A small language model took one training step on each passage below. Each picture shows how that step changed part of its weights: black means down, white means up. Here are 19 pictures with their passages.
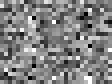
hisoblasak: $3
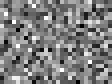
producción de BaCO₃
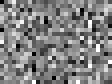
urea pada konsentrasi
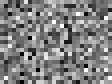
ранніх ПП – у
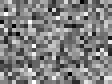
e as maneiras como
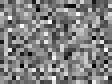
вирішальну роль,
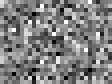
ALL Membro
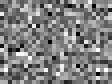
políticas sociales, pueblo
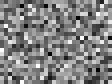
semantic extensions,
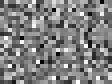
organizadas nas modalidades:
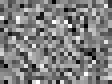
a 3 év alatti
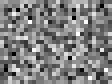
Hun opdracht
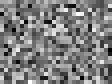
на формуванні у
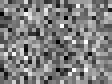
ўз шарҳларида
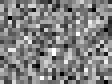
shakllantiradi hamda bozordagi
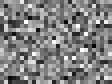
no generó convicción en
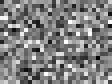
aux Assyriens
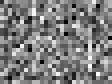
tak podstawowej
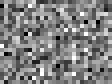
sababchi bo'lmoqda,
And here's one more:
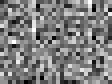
research and classification. The
